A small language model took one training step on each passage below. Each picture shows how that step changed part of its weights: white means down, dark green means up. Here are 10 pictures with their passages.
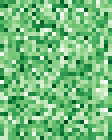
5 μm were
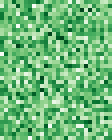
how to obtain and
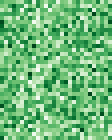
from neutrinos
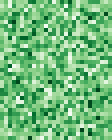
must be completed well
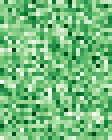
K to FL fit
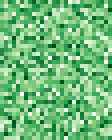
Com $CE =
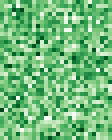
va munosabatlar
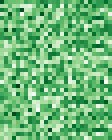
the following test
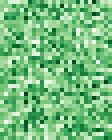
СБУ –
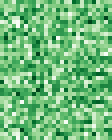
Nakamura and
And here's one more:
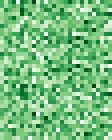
*А где
